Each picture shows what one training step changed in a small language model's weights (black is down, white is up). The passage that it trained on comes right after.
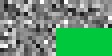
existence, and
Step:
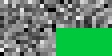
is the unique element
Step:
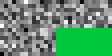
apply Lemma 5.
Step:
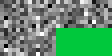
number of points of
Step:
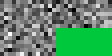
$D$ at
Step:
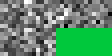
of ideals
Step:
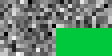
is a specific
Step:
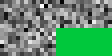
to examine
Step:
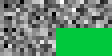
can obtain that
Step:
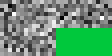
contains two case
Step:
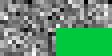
c$, \item
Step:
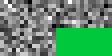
first derivative is
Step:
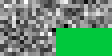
support under
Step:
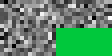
we take
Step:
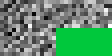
boundary components,
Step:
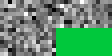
and in standard
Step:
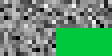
meet a section
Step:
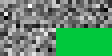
at the cell
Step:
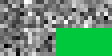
of the following
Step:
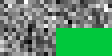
easily obtain
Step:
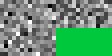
process. In the
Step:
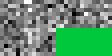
of the base
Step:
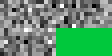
linear combination
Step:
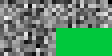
be the ideal
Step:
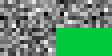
the first kind
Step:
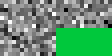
mapping \ and
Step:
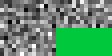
algorithm, which is
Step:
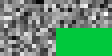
claim that
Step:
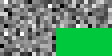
operator is defined as
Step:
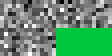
is very similar
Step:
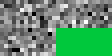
order $k$
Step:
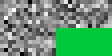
functions. Theory
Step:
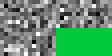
degree of nodes
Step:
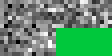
of genus
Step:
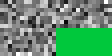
is a composition
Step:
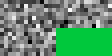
triangular matrix
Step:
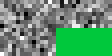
many points on
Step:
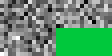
projection of a
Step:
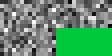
with known
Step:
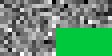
generating functions
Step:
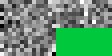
objects of
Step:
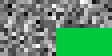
sums of
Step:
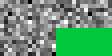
expression. If
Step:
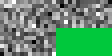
even and $ k
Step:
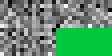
be seen in
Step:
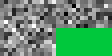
We complete the proof
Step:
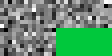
a sort
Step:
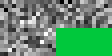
is the same,
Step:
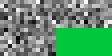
algebras, and
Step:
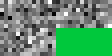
We conduct the
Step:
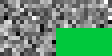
space satisfying the
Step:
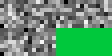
multiples of
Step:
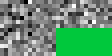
products of
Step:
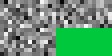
By applying a
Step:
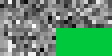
However, now
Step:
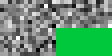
The present paper
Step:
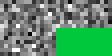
Picking a
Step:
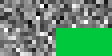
to have a discrete
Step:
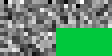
\times n$
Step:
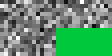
in an interval
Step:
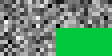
numbers of
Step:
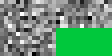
the most
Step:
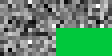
be 7. It
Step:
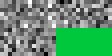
initial state
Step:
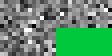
of this class at
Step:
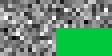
so we have to
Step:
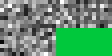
\smallskip --
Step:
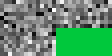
+ m)$ with
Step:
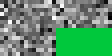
satisfying the
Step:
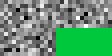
Let us prove the
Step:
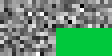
use algebraically closed
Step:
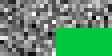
and there is
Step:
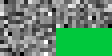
\Psi +
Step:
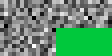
coordinate expression
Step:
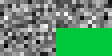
} \theta
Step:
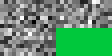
Layout of
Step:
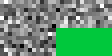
paper. All
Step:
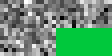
of the general
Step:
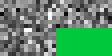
of solutions; we
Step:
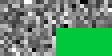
of Lie theory
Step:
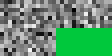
study a particular class
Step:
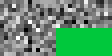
Proof of Theorem
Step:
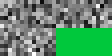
to abelian
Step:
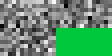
the segment
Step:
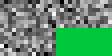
has degree $(\,
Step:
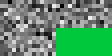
prime), and
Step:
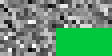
also proposed.
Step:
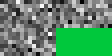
by applying each
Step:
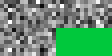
disjoint finite
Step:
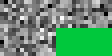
is minimal if
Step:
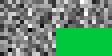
measure of this
